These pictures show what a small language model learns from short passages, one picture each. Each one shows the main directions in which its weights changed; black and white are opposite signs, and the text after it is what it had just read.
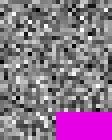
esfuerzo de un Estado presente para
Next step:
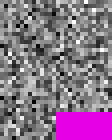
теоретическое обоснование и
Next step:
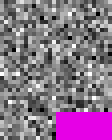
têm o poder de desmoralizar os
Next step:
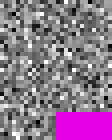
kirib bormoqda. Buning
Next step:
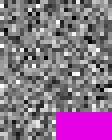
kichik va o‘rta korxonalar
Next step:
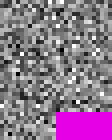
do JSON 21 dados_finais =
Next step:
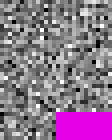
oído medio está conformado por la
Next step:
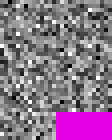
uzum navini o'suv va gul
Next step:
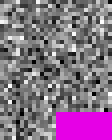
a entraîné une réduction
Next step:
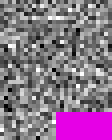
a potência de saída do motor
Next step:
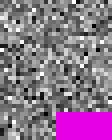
dan lain-lain, yang notabene
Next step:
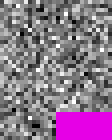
lorsqu'il s'agit de
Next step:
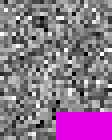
mavjudligi - + + + Kalitning
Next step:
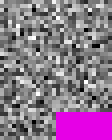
o desenvolvimento de soluções inovadoras com
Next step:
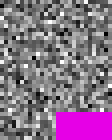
saber establecer relacións coas
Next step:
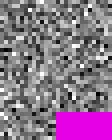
гнучкої моделі підходи є
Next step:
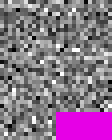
bo'lishi mumkin. NS Leviatan
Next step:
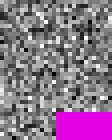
falokatlariga olib keladi» Islom
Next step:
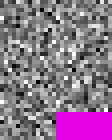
Maß vorzuschlagen,
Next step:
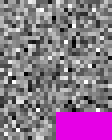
на перспективи клінічного
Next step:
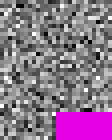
ضرورتهن الثبات على
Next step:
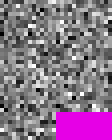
teaching probability theory and
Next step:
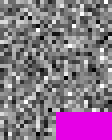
abgeschlossen werden und mit diesem
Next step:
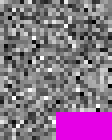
Шерзод кизи студентка
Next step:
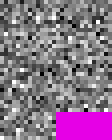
hayotining samarali milliy shakli hisoblangan
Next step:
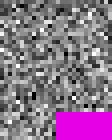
participantes, se estima que el
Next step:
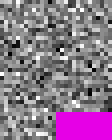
de conception de cours de formation continue des
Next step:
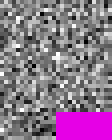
ограничения крутящего
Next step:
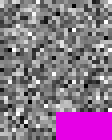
Фотодинамическая терапия
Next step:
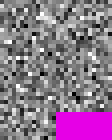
пациентов детского и подросткового
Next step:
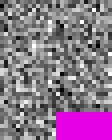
stocare a energiei
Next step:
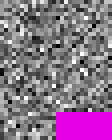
имкон беради, бу эса
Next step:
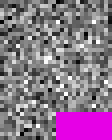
por ejemplo, Ruby o
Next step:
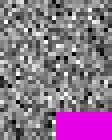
jo‘natmalari va ularning iqtisodiyotdagi
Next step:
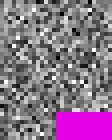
подход к решению поставленных
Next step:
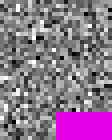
и целевых функций; 2.
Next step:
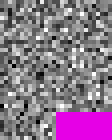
государственного стимулирования,
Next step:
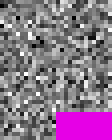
shumë pjesën e
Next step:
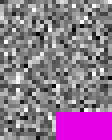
que o óleo de cozinha
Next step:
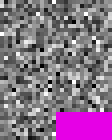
инновациялар вазирлигининг
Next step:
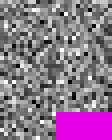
маркетинговой практики
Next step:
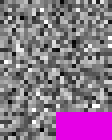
astrositlar periferiyasida
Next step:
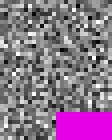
de acceso a un tribunal
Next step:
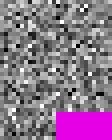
практическое значение в наши дни.
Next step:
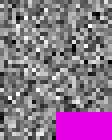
olarak kullandığı
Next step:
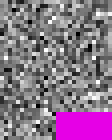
composição e estrutura familiar,
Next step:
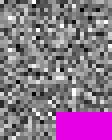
keyingi yarim falaj sigirlar
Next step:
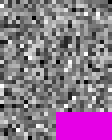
o'rgatadi. Shu jihatdan
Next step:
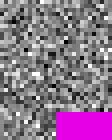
qoidalarga bo‘ysunishga
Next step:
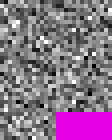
de Alta Complexidade em isolamento de
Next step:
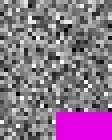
sormaktadır. Bireysel
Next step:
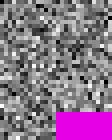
legislation of the Russian
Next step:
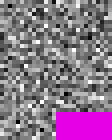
alunado as experiências no campo da
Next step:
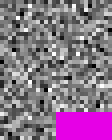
Pengambilan Sampel Umum
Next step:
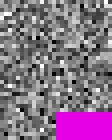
algunos medicamentos. Sin
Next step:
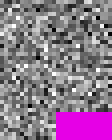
almashtirish usullarining umumiy
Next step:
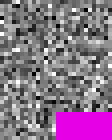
can see the garden with the
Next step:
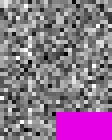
aql-idroki yuksak
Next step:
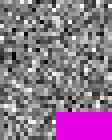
FTTx ni eslatuvchi holat
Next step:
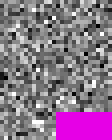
literário de Kōda, e
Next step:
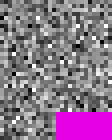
Tashqi ko‘rinishi va shakliga
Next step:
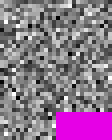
научных проектов по отдельным
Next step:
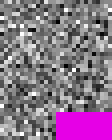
de la existencia de la buena fe del
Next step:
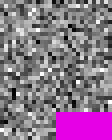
в среднем по Российской
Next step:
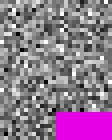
/ О. М. Коберник,
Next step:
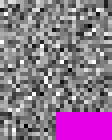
Fachwechslerinnen und
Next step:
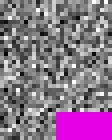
saja (dengan skor 3).
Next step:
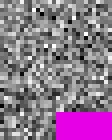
oyida Tangidevol,
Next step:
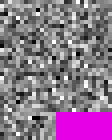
proceso para asignar tierras entre sus
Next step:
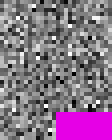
tomber d'un toit / De
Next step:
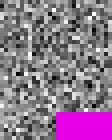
qo'shiqlar, asosan, dard
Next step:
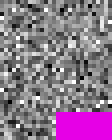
de l'enquête sur les conditions
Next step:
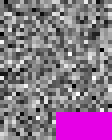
hissiy nuqsonlari bo'lgan
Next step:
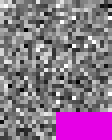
Behbudiy to‘g‘risida
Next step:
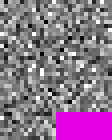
досягнута мета виконання
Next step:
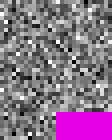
le défi du développement est
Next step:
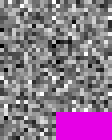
Toshkent tibbiyot akademiyasi Toshkent,
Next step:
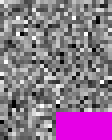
uchun ovozli gimnastika
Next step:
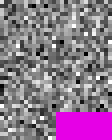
Avaliar o efeito do banho
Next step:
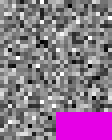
trabalhos serão entregues para que os
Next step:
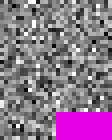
the reality that imposed on the
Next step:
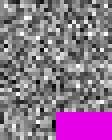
a **estética editorial como parte
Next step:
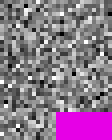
familiar estructural, el
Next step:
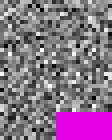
kasalligiga chalingan ota-onaning
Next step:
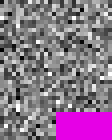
Yann BRAND Pour citer
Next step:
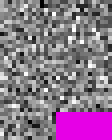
analisis dokumen, peneliti dapat
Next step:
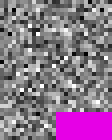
گونه‌هایی خاص از
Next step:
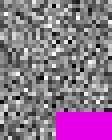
com quatro apoios (vãos
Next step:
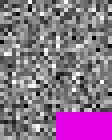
serves to cope with the absence
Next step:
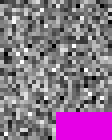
Ahlak normlarına uygun davranmak
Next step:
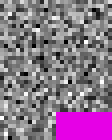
advantages of monitoring systems,
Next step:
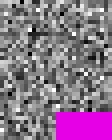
diuntungkan oleh kondisi
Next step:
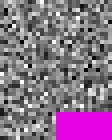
Gráfica - Revisar Plantillas
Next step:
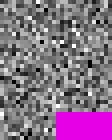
consultations personnelles. Lors
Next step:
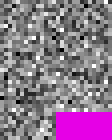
зерна у виробників;
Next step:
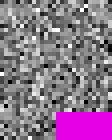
среды во всех отношениях
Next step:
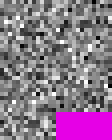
Guardian*. Consulté à
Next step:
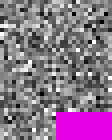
что народные обряды являются
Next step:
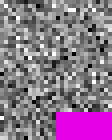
iste‘mol qiluvchilarda
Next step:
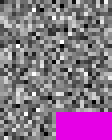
ko'chat qalinligida
